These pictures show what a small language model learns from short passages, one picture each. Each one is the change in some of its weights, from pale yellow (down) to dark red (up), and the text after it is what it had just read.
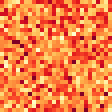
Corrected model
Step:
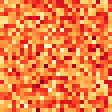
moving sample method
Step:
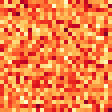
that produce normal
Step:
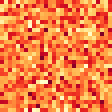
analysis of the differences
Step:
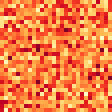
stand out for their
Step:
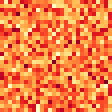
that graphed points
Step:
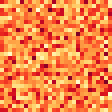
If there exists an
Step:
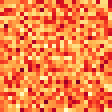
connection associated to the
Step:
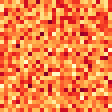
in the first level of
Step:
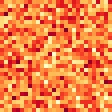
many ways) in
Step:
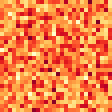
of \beq
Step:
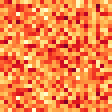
the joints,
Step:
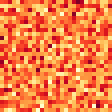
It has thus
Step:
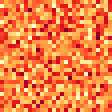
of extract/
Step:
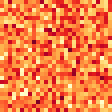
field will depend only on
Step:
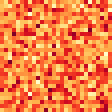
for *Abra
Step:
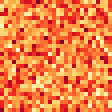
a reflection on the
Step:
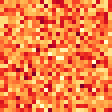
number of discrete
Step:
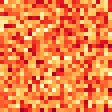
modeled under the
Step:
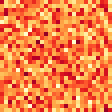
showed marked
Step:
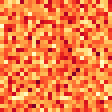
Physics 2
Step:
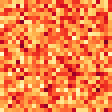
homogeneous product
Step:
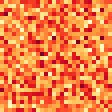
the lumen of
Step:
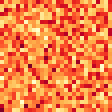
exact sequence of
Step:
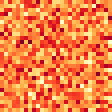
the main result of this
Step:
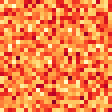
at this time,
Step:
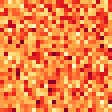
generally 2–4
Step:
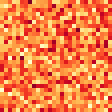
together bounded
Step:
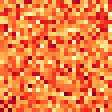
are primitive
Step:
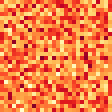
collected in line
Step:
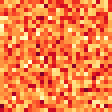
K application on a
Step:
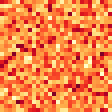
The arrows in
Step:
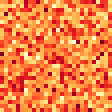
by a green
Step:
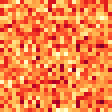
We will present a
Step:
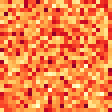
by the definitions
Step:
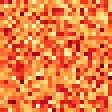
$M$ we are
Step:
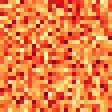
Information Systems
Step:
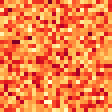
simulated data for
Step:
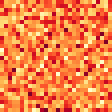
transforms of
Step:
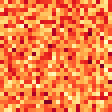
relevant data
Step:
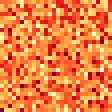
operator in this space to
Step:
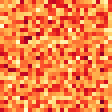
M, Roos
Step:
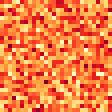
These activation
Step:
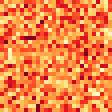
access points -
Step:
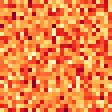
of compact groups and
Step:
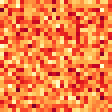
genus 0
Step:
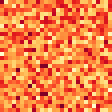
logic with its
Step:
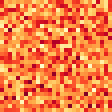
bound to take all
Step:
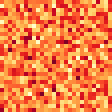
of Road
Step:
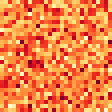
for the general good
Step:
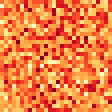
of students must have
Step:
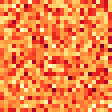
where $\left\{
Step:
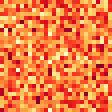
family and has the
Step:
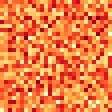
origin of these
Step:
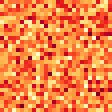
centers. \item
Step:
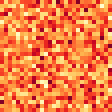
the difference between
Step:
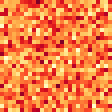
amount equal
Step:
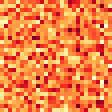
institutions to
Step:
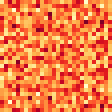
final extension
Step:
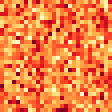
exceptions were
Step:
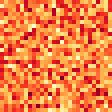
of voters.
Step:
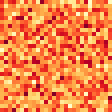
its methyl
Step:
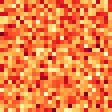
corresponds to a
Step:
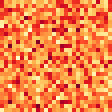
bounded from below
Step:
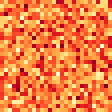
interest in connection
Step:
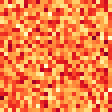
asked to
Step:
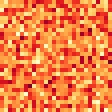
slightly more
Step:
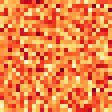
a separate state
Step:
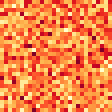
two conditional events
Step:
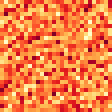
know there exists a constant
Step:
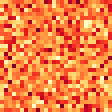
vanish for
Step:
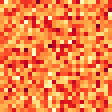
wheat food
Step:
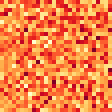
the practice of
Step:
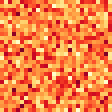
that, with these
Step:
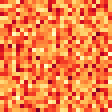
In particular, an
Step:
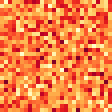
and hence there
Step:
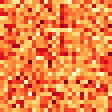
Constant The
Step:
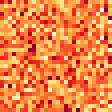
$u$ and
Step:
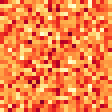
Theory and Its
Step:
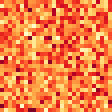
of response and
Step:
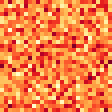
as assumed in for
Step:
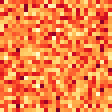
it is normally
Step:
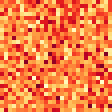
is a hybrid
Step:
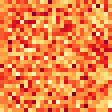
\par \medskip
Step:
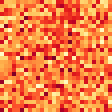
connected by a
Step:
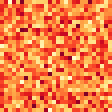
grid and presented
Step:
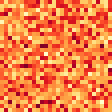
the statement about the
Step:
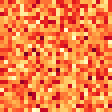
is the example of
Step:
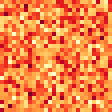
interest Betul
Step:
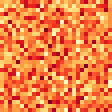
this study, the following
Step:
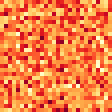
refinements, and
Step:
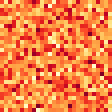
and urging
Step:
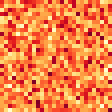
be relevant
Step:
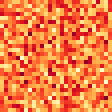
AA KA
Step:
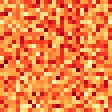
the output data points
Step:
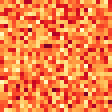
are also often used
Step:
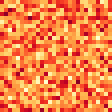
each other in the
